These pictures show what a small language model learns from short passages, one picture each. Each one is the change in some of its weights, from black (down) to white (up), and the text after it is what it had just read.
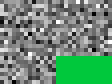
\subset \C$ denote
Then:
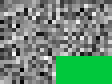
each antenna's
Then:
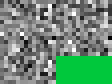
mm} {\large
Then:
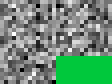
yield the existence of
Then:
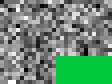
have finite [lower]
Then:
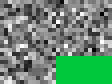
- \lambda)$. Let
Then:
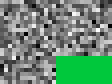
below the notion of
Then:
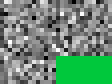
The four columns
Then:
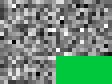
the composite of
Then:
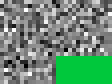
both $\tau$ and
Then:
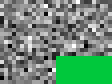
\sup_{t \in
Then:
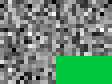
of $L$. The main
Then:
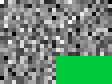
wall $m$ which
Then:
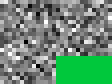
Therefore we analyze
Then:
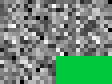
spaces minimizing
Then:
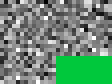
singular masa).
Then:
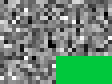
in this way satisfy
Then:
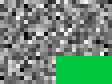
and $\nu$ are
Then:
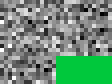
equals the number of
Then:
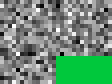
general principles of
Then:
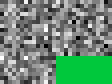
main contribution in this
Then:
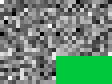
any associated prime of
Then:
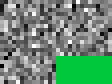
connection to related
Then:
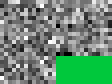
if $\alpha > \frac
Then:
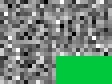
is actually
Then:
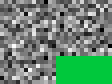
different default time
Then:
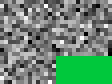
+ \underset{t
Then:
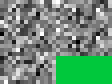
the integral is independent
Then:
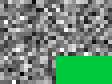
+ 3$ and assume that
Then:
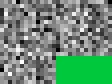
Its fibre at
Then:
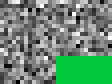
if $c \neq
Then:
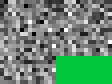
vector field of $K$
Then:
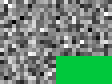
$\sigma$ apart
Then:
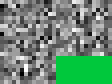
pointed out that our
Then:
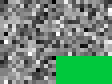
graph with $n$ vertices
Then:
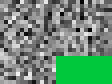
of the holomorph
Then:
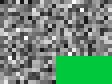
in the matrix valued
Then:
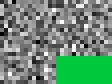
\rightarrow +\infty$. Let
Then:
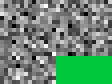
\left. \qquad
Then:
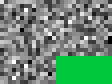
in other words,
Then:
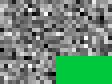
} {\partial^k
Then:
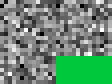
one of the main points in
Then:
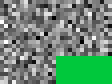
together and give
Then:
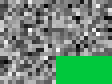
a closed subset $C$
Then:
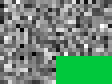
game will thus take
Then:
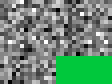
the Sobolev
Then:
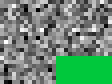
surfaces and the
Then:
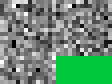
to consider the existence when
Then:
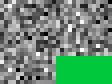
same set of points. The
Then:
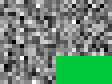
whose definition can be
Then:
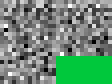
and nonconvex
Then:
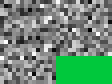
\cdot \cdot \cdot
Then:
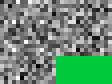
which the reader can
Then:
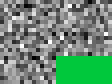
seulement si
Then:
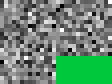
forward along
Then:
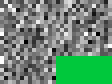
not have a sign,
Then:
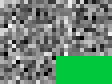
have expanded
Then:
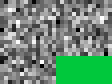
automatic parameter
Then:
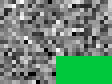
for the derived
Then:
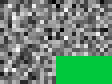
of coefficients being
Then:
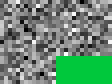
has the following properties:
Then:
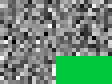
provides a generalization and
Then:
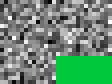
extrusion process model which
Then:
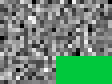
Banach spaces. We
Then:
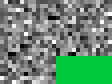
$\,a \equiv
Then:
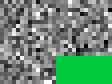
{\bf AMS
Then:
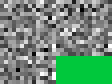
on the random process used and
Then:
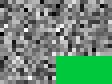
irrational rotation
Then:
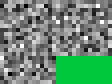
we denote again
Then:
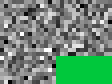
\kappa \left<
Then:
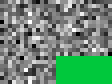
are built on
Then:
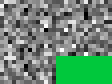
\le 2$, then
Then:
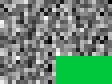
as large as that of
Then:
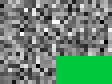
``The difficulty
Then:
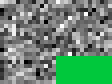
two pendant edges
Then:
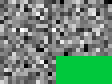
and second variation formulas
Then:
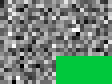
be found depending on
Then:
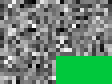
content of the paper.
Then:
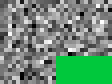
\hz We will
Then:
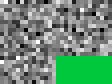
agree at the
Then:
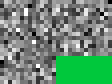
prove that $f \in
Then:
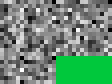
Illustration of
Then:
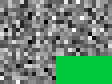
The def\/inition of
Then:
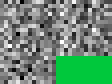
D}$, we can obtain the
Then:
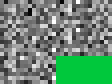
different approach to generalized linear
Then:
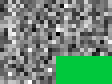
smooth vector bundles over
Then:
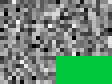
BORP of
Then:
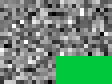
that, for each type,
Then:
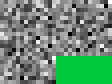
and does not represent
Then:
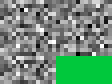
the unique invariant density
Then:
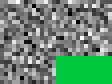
Let $\Omega \subset
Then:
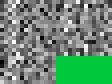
is strictly positive
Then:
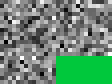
is Theorem 6.3).
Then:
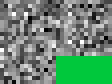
generation of the ring of
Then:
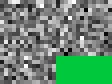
if their corresponding upper
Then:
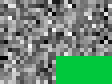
related slightly
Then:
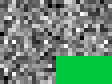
box mapping is of
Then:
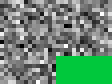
Suppose that there is
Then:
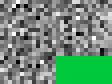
are the coefficients in the
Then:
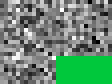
is not clear how
